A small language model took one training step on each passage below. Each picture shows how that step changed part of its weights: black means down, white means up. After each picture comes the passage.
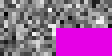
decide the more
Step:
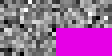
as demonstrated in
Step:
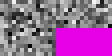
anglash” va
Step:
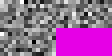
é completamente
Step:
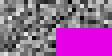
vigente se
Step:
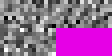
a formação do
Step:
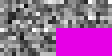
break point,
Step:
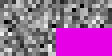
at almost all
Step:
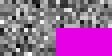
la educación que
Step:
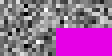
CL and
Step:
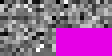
solved by means
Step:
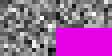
$\beta \geq
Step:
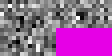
We assume a constant
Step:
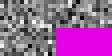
each new code
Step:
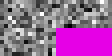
0 days and
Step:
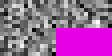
value of a
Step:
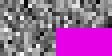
recriação do
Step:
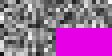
depends only on the
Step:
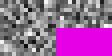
and a different
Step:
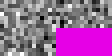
interested in the
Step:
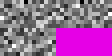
da temperatura de
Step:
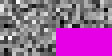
the second-order
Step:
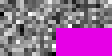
(thin solid
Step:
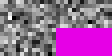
de invierno
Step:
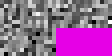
energy injections to
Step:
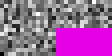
energy bands
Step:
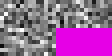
the Stinger
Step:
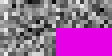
pueden y
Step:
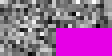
mana uang
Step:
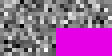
origin reflects the
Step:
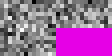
(see Table
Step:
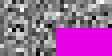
\nonumber \\
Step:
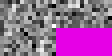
embeddings of
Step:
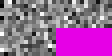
tens of
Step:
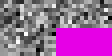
that the approach is
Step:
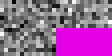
unsuitable for
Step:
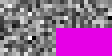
relationships between pairs
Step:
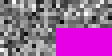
effectiveness of
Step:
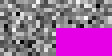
xalq tomonidan saylanadi
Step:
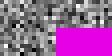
which considers
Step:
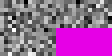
investiga um
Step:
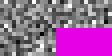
resonator formed
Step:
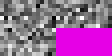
maar hier
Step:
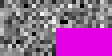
main text are obtained
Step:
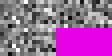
digital criativa de
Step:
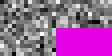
used ranged from
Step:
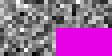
yr Data
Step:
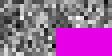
that the physical frequencies
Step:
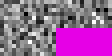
growing industry
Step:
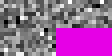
outside the Dirac
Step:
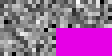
at a specified
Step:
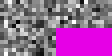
consumidor com
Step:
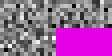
the density of
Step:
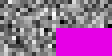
at a weak magnetic
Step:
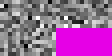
ter origem nas
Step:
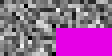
of the proposed method
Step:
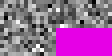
за рамки
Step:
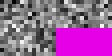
kapselt den
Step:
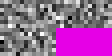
behoud der
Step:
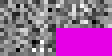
the world, and
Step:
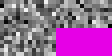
observations of the cluster
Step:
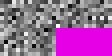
analyses des
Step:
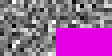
where observational noise
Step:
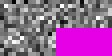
mainly localized
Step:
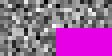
deb bildi.
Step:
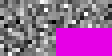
w procesie
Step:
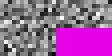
an enhanced dispersion
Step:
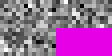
is of high
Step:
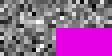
irradiated from
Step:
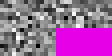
ham aniq bir
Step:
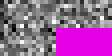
third column).
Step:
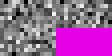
sampling probabilities,
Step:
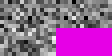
Hilbert space
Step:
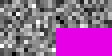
are available on the
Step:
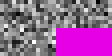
angles is
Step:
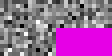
in need of
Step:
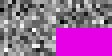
selection criterion,
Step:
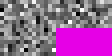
balki butun
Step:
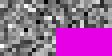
firms and
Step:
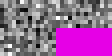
planning documents
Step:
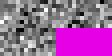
© A I
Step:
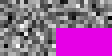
crystal was
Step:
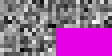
a frequência
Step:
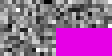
data sekunder
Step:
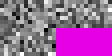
and the associated theoretical
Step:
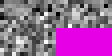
yet to be
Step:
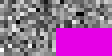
Linga and
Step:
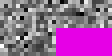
System with orbits
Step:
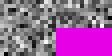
learn to
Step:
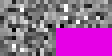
\qquad \,
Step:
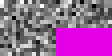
que o tema
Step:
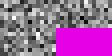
we suppress
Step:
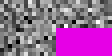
we find that
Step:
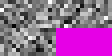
$B$ and
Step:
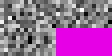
cuja técnica
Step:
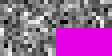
common than estimated
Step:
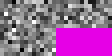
intención de su
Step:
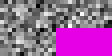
to stabilize
